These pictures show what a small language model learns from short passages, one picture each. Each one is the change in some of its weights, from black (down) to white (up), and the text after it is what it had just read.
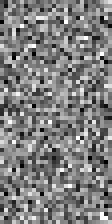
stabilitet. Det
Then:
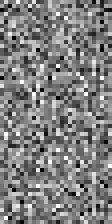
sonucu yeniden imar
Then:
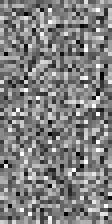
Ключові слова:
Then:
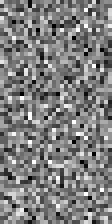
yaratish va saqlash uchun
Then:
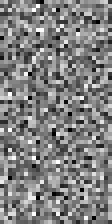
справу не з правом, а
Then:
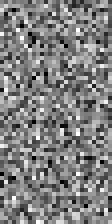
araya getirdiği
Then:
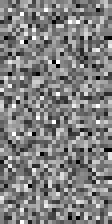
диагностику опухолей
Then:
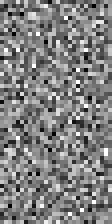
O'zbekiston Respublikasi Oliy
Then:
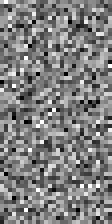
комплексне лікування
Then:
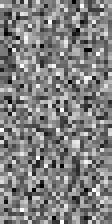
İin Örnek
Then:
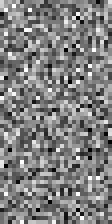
de pessoas). Diante
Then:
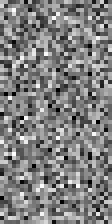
após a primeira
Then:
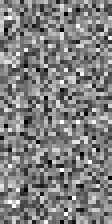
be dug up in early
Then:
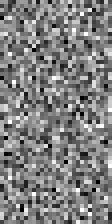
2020). Os músculos
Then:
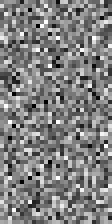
el productor que en este caso
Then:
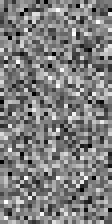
3. Shaxs xususiyatlarini
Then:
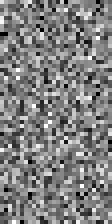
répartie par thématique
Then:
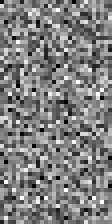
los espacios públicos.
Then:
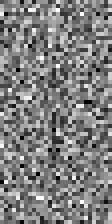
педагогических технологий. В
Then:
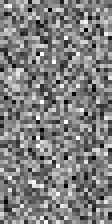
y mitos en construcción: la
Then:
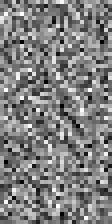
de Janeiro (UERJ).
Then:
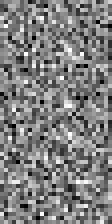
uchun qarshi jins vakiliga
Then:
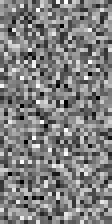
va C. Fadel tomonidan
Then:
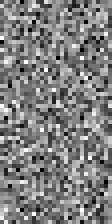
S., Charoenwattana
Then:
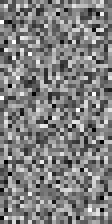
sine și în cei cu care
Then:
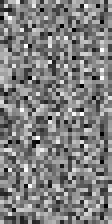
Л. Мацько,
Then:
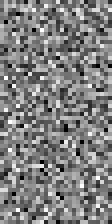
due to climate change,
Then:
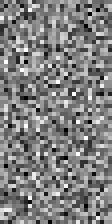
المنكر وغيره من
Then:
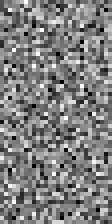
(preko Rapoteca)
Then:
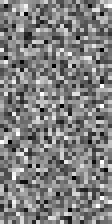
e um herbário, como
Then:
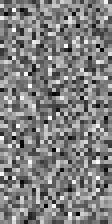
в кондиционируемых
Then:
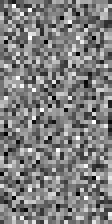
oladi. Nima sababli
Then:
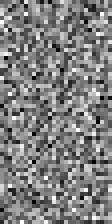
Кампо В. М.
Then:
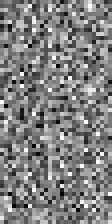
каждой отдельной
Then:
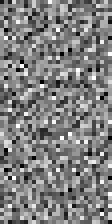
повышения стоимости
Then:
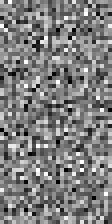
مجموع أبعاد
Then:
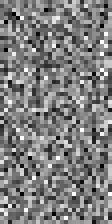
Viabilidade do captopril
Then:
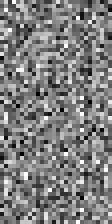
résultats des élections
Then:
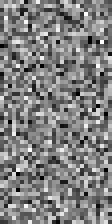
eine Standortprüfung
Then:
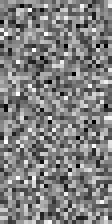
9): as setas assinalam
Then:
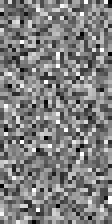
depressão, pois na
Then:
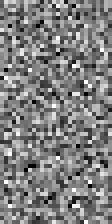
ekishga ko'prok
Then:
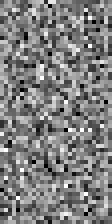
of *Saccharomyces
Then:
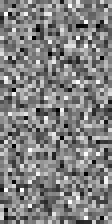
April 2023 Online:
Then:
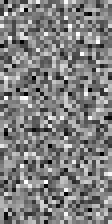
que han sufrido abuso
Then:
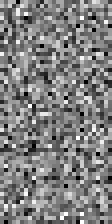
raréfie avec la
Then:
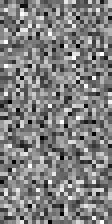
dipimpin oleh I
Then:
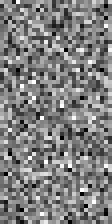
f$ (OK) Kuat V
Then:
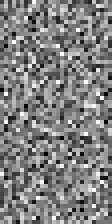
і відповідальних
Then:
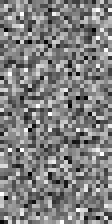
поєднання колективних та
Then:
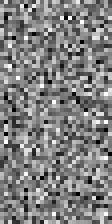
a nova sociedade e as
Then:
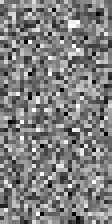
века. Публика
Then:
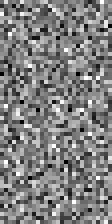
Pedagogía. Coordinador
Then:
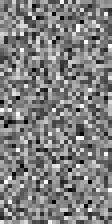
samaradorligi oqilona ishchi
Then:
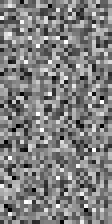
en sorte que ces fonds
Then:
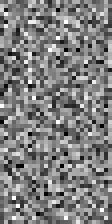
asignadas por trabajadora
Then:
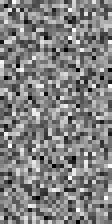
quyidagi formula bo'yicha
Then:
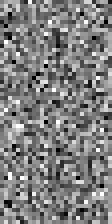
4 e 5, a seguir,
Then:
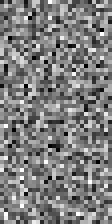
втором целью является
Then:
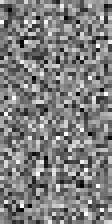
realizm adabiyotlari
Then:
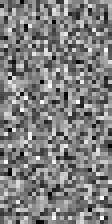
in the group with internal
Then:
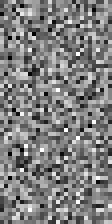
органлари фаолиятида
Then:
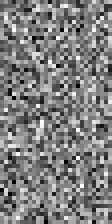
compran y monopolizan
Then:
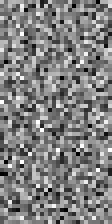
nikoh masalalarida,
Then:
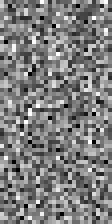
решающих изменений в
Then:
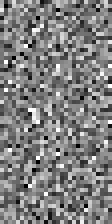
безопасности и
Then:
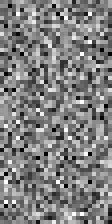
qilgandir, go'yo.
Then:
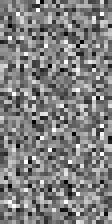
voor dergelijke
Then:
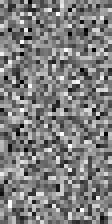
AND MEDIA
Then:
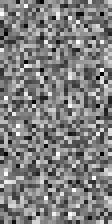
wurden vier konkrete
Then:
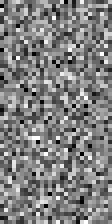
mov., Curitiba, v.
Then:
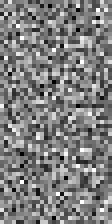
tiragem de mais de cinco
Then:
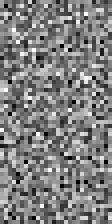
į viršų
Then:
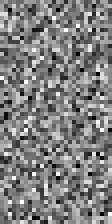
hace que en ocasiones
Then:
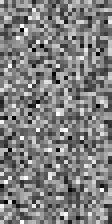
анализа и т.д.) и
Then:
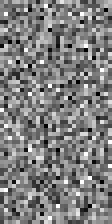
Um estudo recente que
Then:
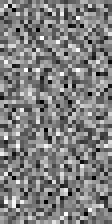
sua desconstrução, seu
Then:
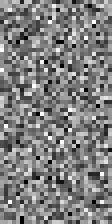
– Умумий бети
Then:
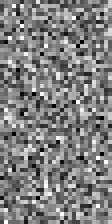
voorraad gereed
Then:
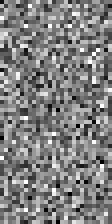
do Conselho Nacional de
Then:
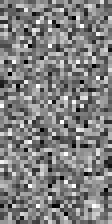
и 24 м/мин в
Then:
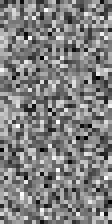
neste momento para o
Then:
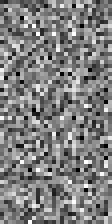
F.: Teil IV.
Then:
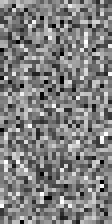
El potencial del uso de
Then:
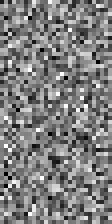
педагогические методы,
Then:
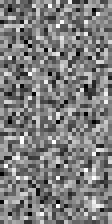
амалга оширишда
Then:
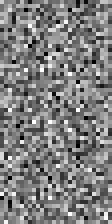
проводить ее сначала
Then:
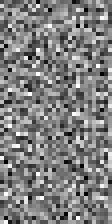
uchun, baholash ham aynan
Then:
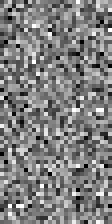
daha büyükse
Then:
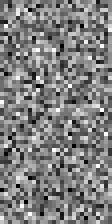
qamrab olgan bo’lishi
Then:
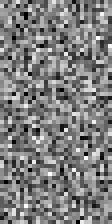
фойдаланган. Ушбу
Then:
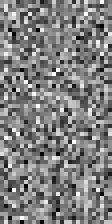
Zemlja ima svoj
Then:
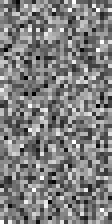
типу. У них
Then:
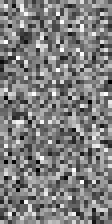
compositores escénicos
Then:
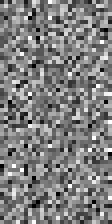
в оперативное управление
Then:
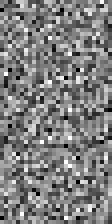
biblioteca o un
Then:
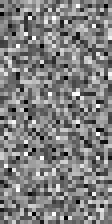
e Gestão da Informação
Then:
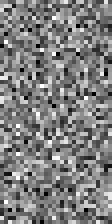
ichki sudlarga qaraganda
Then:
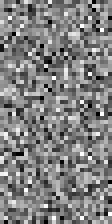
2017). El atractivo y
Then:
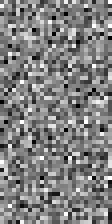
2020], описывается
